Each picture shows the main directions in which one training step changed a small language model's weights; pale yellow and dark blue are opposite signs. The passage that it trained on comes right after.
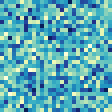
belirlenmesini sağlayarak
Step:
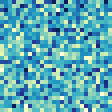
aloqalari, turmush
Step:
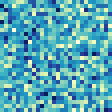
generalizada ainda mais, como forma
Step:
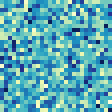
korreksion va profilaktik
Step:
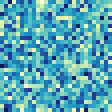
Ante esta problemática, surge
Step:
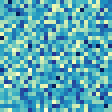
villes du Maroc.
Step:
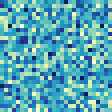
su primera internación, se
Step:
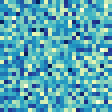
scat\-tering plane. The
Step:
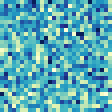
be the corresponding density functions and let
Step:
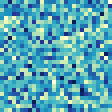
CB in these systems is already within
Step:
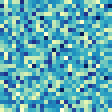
Достаточно много
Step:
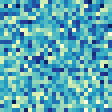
and not the free dispersion relation.
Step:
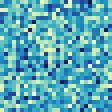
de diagnostic des maladies
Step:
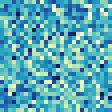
& Saavedra M. A.
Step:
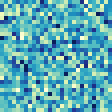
field. As done for the boundary
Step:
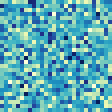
state. The case with unpaired
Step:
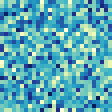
beyond the constraints obtained with the
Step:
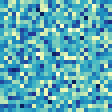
resonance conditions. This inhomogeneous
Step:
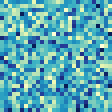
dan pelanggaran laporan
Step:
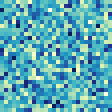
como centro cirúrgico de
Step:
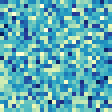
dan memiliki ruang untuk
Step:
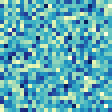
Це найбільш
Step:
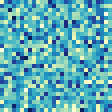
leže u osnovi
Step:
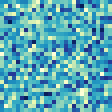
the text and the solid line is that with
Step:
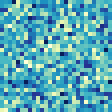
sun'iy intellekt va
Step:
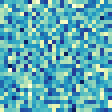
electrons to deep lying
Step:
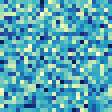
$n$ is fixed but the total time
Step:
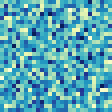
are exactly recovered by the
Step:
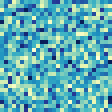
o setor de shopping centers se
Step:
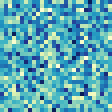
account the correlation effects. The final comparison has shown
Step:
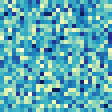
that characterizes each interval is also shown.
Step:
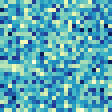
não se enquadraram nos
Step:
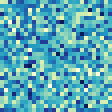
a saúde. Nesse
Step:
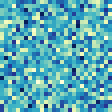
resaltar el rol del agente
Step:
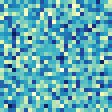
are continuous across the expanded,
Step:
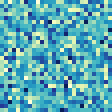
and TeamBase» (em
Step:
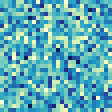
ciudadano pasivo y
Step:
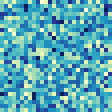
mode, offering yet another signal
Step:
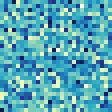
adabiyotlarni o'qib
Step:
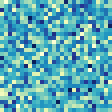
a presence questionnaire to evaluate
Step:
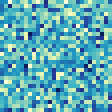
in rat soleus muscle.
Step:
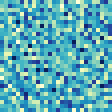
دارد و امکان
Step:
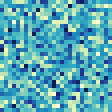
simulada em [3]. A
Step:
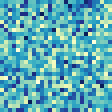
Sciences. 14. Juliev,
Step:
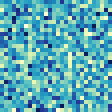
Brasil Espanha Atividade
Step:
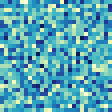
\par The simulation of the instruction
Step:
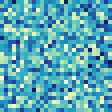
soliq solish amaliyotini
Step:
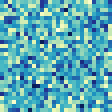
that is dominated by superconducting
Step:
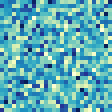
kjer se žrtev
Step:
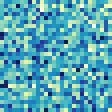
candidates is the exciton mechanism proposed
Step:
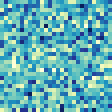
local tensor). In the linear regime,
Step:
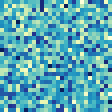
on both a deuterium target
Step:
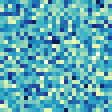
and a total integration time of 5
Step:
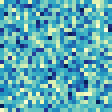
extremely powerful in computing
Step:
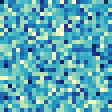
could provide key insights for the development
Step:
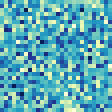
tecnologia fct Fundação
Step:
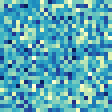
on the Thouless pumping and
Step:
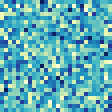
of magnetic energy density does not take
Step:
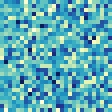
\langle \downarrow \eta_1
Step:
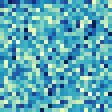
Bu qalb iztiroblarini
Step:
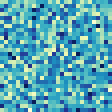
yang dalam banyak hal lebih
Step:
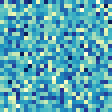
times. The interpretation of Ayyub
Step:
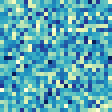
+ D_c D_a B_b
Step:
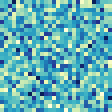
Optoelectronic air humidity
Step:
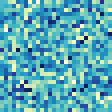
_{POSS}] PM
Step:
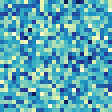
in distinct representations. The number of
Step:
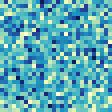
magnetism with the bulk
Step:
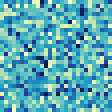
of the phasing of the thermal cycle and
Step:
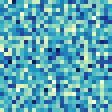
que la maillure du bois
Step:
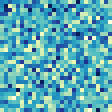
[32] assuming acoustic
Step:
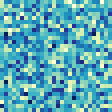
the same flaky test. We define
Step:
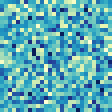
Cimento B Serie, 121,
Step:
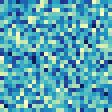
ca indivizi, putem
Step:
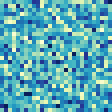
the $L=0$ fixed holonomy
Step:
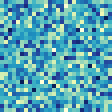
практики.* Sakun A.
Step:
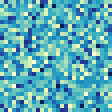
($\nu_e$) have been, and
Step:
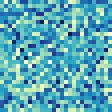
Fig. \ref{graf1} three
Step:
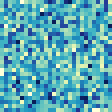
This work had been supported in part by an
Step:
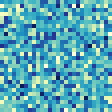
$l\neq k$. The singular
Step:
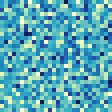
into analyte solution to further suppress
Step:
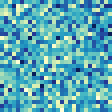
pre-transition state (see for
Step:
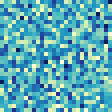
Another possible approach would have been to use
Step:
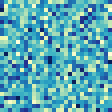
no sistema prisional a partir de
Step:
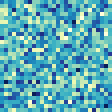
complicated, time-varying equations
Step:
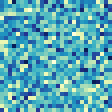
variety of nonlocal effects
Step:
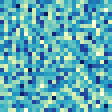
una película interesante, con un
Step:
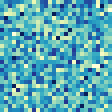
pre-shock density, the strength of the
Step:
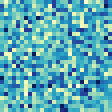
государство, 17%
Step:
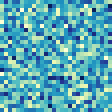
Мавҳум тушунча
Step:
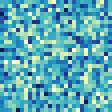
node in the positive node
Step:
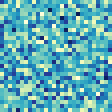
the external fields is getting
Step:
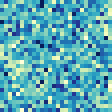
Endereço: Av.
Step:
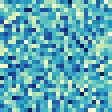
senyawa tanin yang
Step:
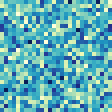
Rabi frequencies (Fig.
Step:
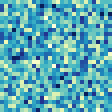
mesmo autor classifica a
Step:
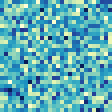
science report 2010. The current
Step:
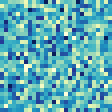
classified according to their endangerment
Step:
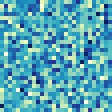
measurements, no significant difference is observed among the
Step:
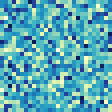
data augmentations to add changes to
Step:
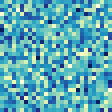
kunda ta’lim sifati va
